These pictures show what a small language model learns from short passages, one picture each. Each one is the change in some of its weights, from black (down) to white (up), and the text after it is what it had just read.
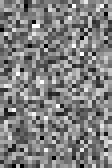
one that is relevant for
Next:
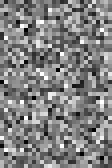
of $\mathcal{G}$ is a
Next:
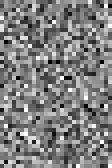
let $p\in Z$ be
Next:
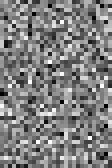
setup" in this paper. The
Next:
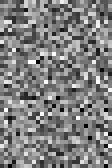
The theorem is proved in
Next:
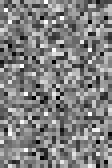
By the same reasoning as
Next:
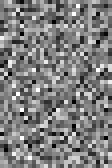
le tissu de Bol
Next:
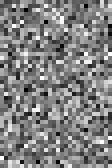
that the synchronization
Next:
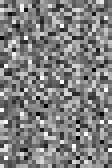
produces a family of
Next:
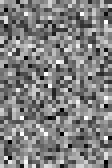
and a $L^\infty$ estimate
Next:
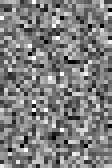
propose it was constructed
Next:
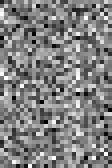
Corollary 1.2 du
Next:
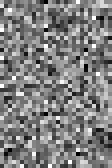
by $\deg v$ the
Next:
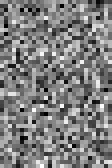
an initial condition $\psi_0$,
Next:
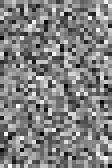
M$ data matrix at step
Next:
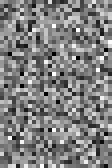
an irreducible
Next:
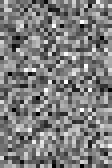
next corollary is worded
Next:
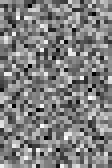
reconstruction methods at the
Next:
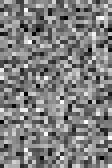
polar of a product of linear
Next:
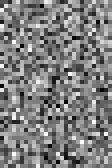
while playing a
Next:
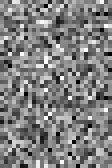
on triangulations).
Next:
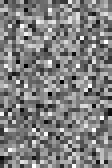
of $G$. Conversely,
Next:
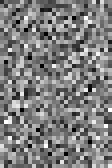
law stated without proof on
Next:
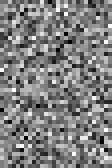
the relative error when solving
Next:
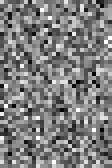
$\hfill\square$ \\
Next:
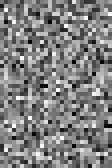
solution $\bar{e}$ which is
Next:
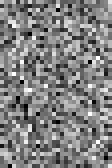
to describing the generalized
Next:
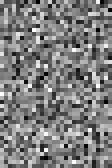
a large disturbance
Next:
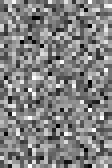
Hence, $H$ cannot be
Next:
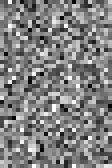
result for multisets. In the
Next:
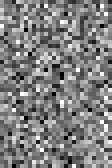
d/2$, so that all
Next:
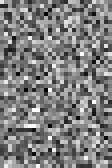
applying the above bound is that it
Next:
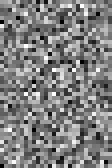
is physically
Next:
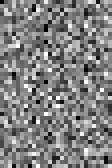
concerned with methods
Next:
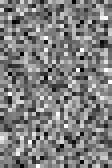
pointwise constant relative sectional curvature
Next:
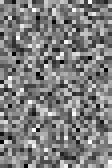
multiplication. In fact, if
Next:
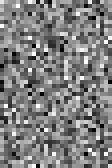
user equilibrium conditions
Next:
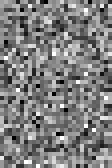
as $\varLambda_\eps
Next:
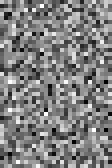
define the problem at infinity by
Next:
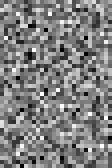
part of the internal
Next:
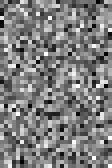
\emptyset$ \item[]
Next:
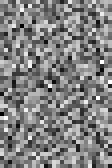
use different notation for the
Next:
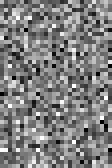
then one can form a new
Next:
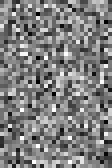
$\nu$) if there exists a
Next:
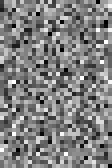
values at scattered
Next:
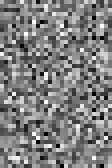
assumption \textbf{A2}:
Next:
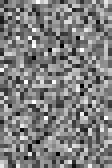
the repeated limits are exist
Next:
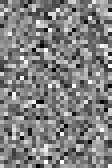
space theory and produced some
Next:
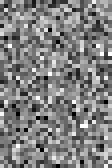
a number $M \in {\mathbb
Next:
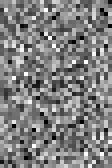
learning, see,
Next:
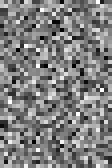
converted is the maximum
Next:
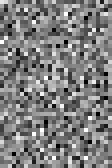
the stable region.}
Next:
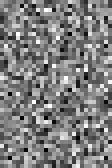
k}\cdot\nabla u,
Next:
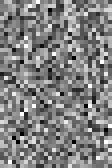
g'(0)$ is a complex constant
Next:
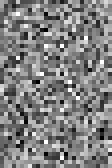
configuration $\varphi$
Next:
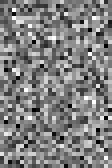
remarked that the method in
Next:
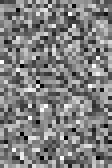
from real analysis (Lemma
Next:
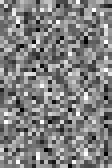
is graded, calculated
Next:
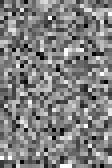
corner at $\kappa = 0$.
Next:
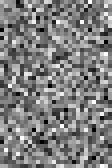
are not overlapping, the
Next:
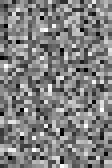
terms $\sigma_f$,
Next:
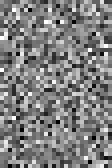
the sample size.
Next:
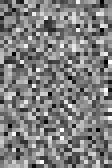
\to Y$ equipped
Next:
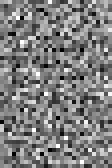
appropriately small.
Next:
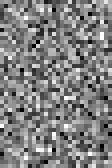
geodesics} In the
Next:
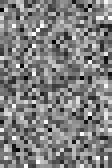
is often positive and finite.
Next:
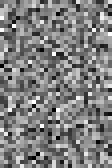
compact Riemannian space forms
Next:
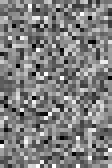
function $\bar{\beta}(\cdot)$.
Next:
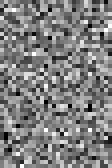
and Lemma \ref{lemma i},
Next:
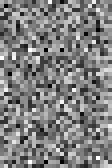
an open subscheme of
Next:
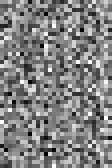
definition of homotopy
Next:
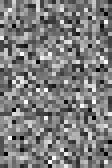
\vdots & \vdots\\
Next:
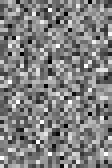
when $K$ has Dyson
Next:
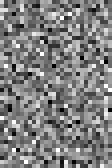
differences are scale and the
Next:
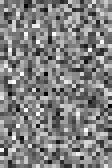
that according to the different values
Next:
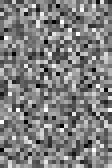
estimation of stochastic
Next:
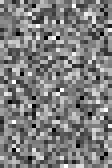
followed from Claim 3 and
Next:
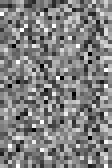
the bounds become
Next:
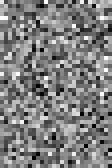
case, no point outside U can
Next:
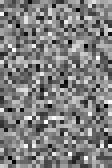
with the hyperbolic metric
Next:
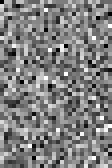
a different approach to treat the
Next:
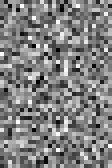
nilpotent Lie
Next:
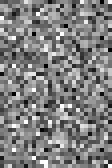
and APX-complete
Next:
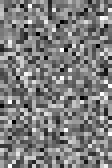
for oxygen in this
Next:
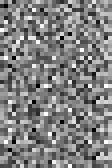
exist any positive constants
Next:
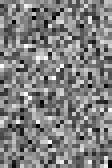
is a polynomial of degree
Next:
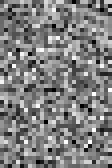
of $X$ the complex projective
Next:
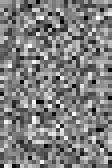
invariant measures with
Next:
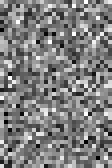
The expected values of the number
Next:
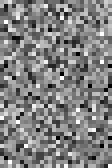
cone over $F$, the
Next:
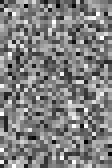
tap ratio lower limit
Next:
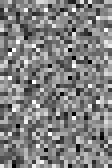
for every nonzero, nonnegative
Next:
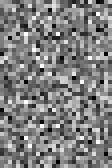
is called {\bf the canonical
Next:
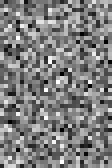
of $h_n$, where
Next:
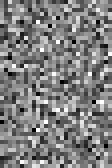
function on $\Omega_0$. For
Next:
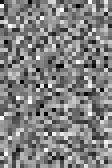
between individual
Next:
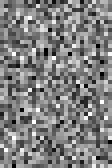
in time are taken to be
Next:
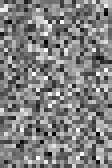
relation. One of the main
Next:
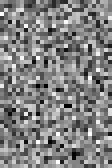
the other $3$-dimensional
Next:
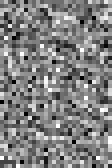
on time $t\geq 0$.
